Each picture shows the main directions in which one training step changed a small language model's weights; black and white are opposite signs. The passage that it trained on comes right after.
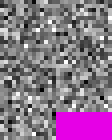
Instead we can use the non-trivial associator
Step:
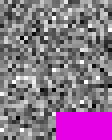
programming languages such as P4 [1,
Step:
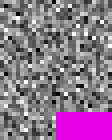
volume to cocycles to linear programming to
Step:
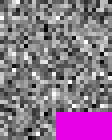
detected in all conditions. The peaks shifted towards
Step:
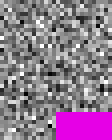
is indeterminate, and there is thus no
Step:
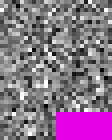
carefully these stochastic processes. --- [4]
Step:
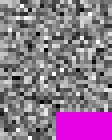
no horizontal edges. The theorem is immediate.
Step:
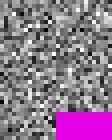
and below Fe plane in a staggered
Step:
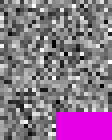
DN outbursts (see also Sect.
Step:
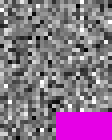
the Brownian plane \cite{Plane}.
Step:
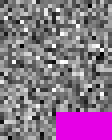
is isomorphic to a subring of $M_n
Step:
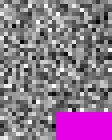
distribution} and denote it by $u^{\ast}$.
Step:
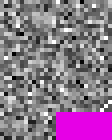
applied to the preprocessed image and each face
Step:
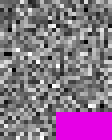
Complete to $I\sim21$ and centered
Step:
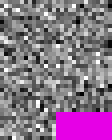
construction of general relativity. A geometrical formulation should
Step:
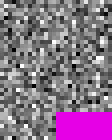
index of stability $0 < \alpha < 2$.
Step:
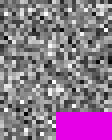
other, $\omega_{k}\rightarrow\pm
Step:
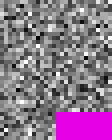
\textbf{Short, Running
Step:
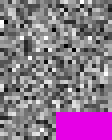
experiments, and the case of factor variables is
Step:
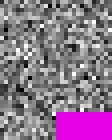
spectra reveal peaks associated with vortex shedding.
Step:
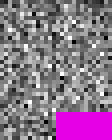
we identify this maximum with the pseudo-coexistence
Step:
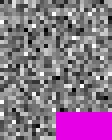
be seen in both figures, the voltage is well
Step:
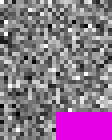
frequencies remains challenging due to the need for
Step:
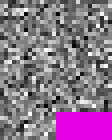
$SU(2)$, respectively. For relevance,
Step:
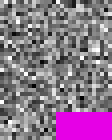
calculated for a one-orbital Hamiltonian
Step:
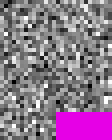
pesquisas que envolvem
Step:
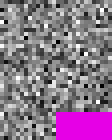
is the oscillator strength, $\lambda$ is the
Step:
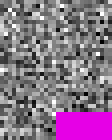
of the learning framework against experimental noise, we evaluate the
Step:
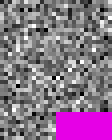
be expected, unless the system possesses
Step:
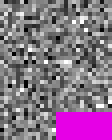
shows the Poincar\'e plot obtained from iteration
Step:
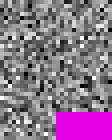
denote the set of {\bf cuttimes}, that
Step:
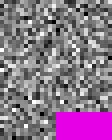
connected components of $G_F$ is the unique
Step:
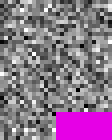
holomorphic vector fields on the ambient space which is induced
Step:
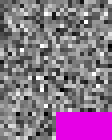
object in the category of homotopy classes of
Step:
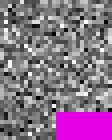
color excess. In the following the observed colors are
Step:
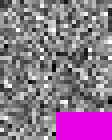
of the infection} lower than 1).
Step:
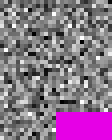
the writing of parts of this paper. The first
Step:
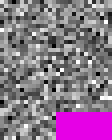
split clinical reports into a first quantitative
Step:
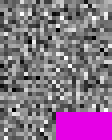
in $I$; for such $j$ we choose
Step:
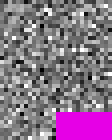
\\ \end{center}} \begin{abstract}
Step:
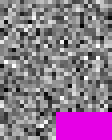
scale of the LP. Thus, we conclude that
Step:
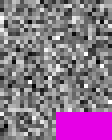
reveals the variations in consumer behavior. With
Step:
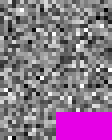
valence Fock sector acted upon by an effective
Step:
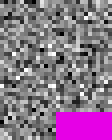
To understand the effects of different RL algorithms, we
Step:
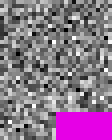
as a factorization of the original Duffing
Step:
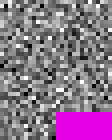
TU\right) \times0\right)
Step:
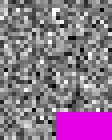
instruments; \hess} As a
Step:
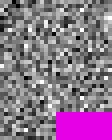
applicability. Helpful discussions with
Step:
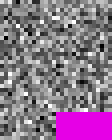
later take into account their slow decay. The part of
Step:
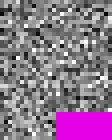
\item In Lemma~\ref{core} we
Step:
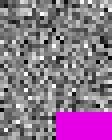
category $\mathcal{C}$ we define, naturally in
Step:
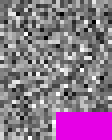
refer to the cytoplasmic fluid as
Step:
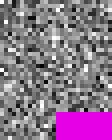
the two categories coincide in codimension zero by direct
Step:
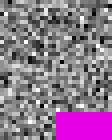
subset $I$ of $\langle n \rangle$
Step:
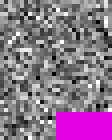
\begin{document} \begin{titlepage}
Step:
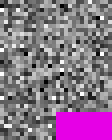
The polynomial $R_L(\lambda)$ is defined
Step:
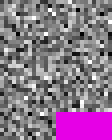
people through the product code written by the
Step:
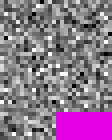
\varepsilon_f$ for a neutral chemical potential
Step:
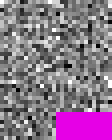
$T$ we can assume that $\rho$ is
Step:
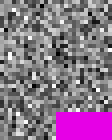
for generating ground truth dataset. We hosted
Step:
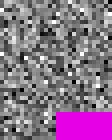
less than at least 150--300 Mpc
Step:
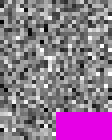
$M(\theta)$ is a scalar progressively
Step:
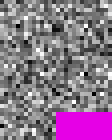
multiple interaction model, there have also been soft interactions included
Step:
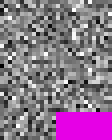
a 90 year orbit ($\tau \sim 9 \:
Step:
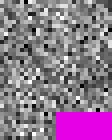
shared among multiple pairs, for presentation simplicity,
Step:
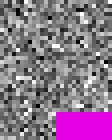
for 400 epochs with a batch
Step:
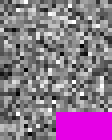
effective temperatures. And maybe there is an evolution of
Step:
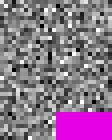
of those infinite number of geometrically spaced levels
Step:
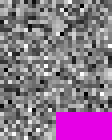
results reveal that real-time use is possible using only
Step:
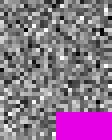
terms of $m_{S_1}$ and
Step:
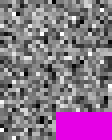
to analyze the long-time statistics of the position of
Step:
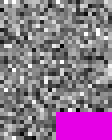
we considered different values of the parameter $ p $.
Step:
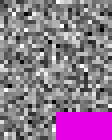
of the elliptic Sklyanin algebras studied by
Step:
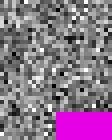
fiducial cross section for top production in the
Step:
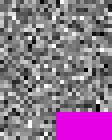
edge incident with $x$ was included in
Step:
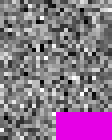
observed summary statistics $\bm{X}_t$,
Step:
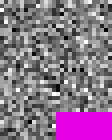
the strong sphaleron rate is enhanced by
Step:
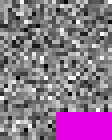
to lower the upper estimates of $C_0$
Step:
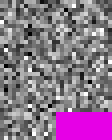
Furthermore, this is possible for values of masses and angles
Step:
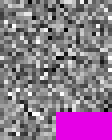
proposed by Liu and Tan, the
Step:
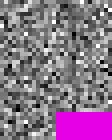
boundary and the hydride shows an orientation relationship
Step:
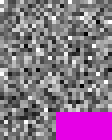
zero \cite{Humphrey2005}.
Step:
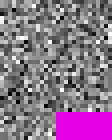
a maximum. This provides a possible explanation for the
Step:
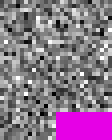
was found between 0.1 and 0.2 for
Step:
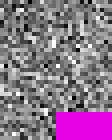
Indeed, it does not matter how many zeros there
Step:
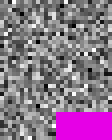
on them, implies the existence of fixed points for such
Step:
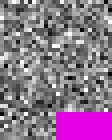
implemented in conjunction with *any* learning algorithm
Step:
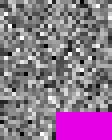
V \parallel_p \ \parallel u;
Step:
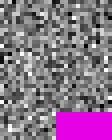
Eq.\ref{eq10} represents a
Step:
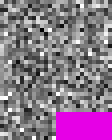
form \begin{equation} \begin{pmatrix}
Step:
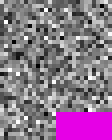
can expect that additional power will be needed due to the
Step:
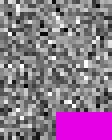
ALDA xc potential suffers from many
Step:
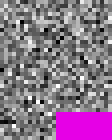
are closed and for every point $p$ and closed
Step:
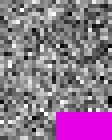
= n$$ Невідомий
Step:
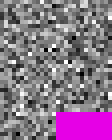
with the same wave vector in the full system. This
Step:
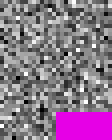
the subgroup of orientation-preserving isometries
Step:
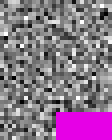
connected clovers of degree $k$. Following
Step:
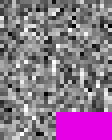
a few percent for selections made on DES
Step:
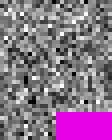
scenarios that have, generally, less engineering risk.
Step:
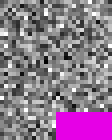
of which is a complex $(g/2)$-dimensional
